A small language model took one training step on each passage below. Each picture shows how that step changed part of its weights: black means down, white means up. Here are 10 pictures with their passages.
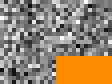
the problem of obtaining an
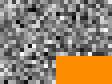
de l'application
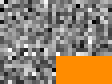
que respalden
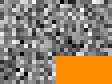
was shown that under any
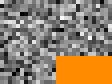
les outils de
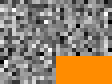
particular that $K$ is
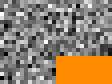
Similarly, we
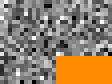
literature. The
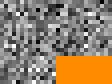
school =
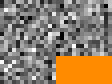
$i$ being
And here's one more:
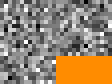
is a link
